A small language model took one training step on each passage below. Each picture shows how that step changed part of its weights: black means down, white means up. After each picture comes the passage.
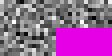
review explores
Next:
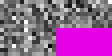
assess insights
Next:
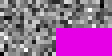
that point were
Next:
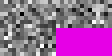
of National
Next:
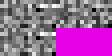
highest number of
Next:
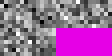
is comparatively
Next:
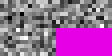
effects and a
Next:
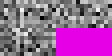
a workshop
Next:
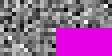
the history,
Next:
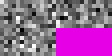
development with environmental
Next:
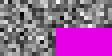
with a diet
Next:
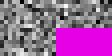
woman who
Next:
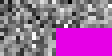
mixture of
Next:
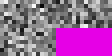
list and
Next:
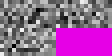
not the law
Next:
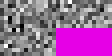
incubated 30
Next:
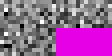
determines the
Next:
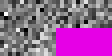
the elemental
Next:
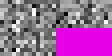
O presente
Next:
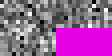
had a higher
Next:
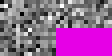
ait eu
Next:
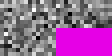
provide a more
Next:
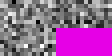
con fines
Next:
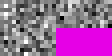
Position and
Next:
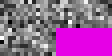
el grado de
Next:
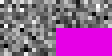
Indian context
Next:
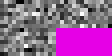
III -
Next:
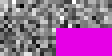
trees where
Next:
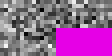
auch ein
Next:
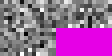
systems, which
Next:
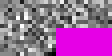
and Research,
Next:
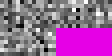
variable has a
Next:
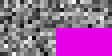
the error
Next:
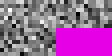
with medication use
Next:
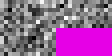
to properly
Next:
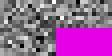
change with
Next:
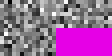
for the production
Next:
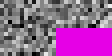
que teve
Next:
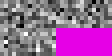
their apparent
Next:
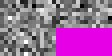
Fax :
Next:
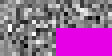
на период
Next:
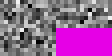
those leading
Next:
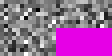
SME s
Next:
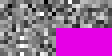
bead and 10
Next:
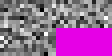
They feel
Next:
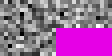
with knowledge and
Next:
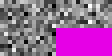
Through the
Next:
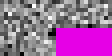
The possible
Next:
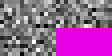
he worked
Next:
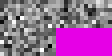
to contact the
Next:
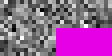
read, you
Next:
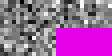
users to
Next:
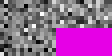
As regards to
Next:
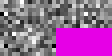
fondo del
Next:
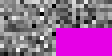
a community of
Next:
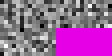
temporary and
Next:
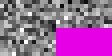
qilish va
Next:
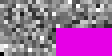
association of
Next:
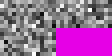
stress significantly
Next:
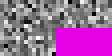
About The
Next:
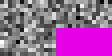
within a few
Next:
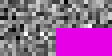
when blended
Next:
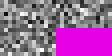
режа –
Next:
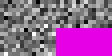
the initial
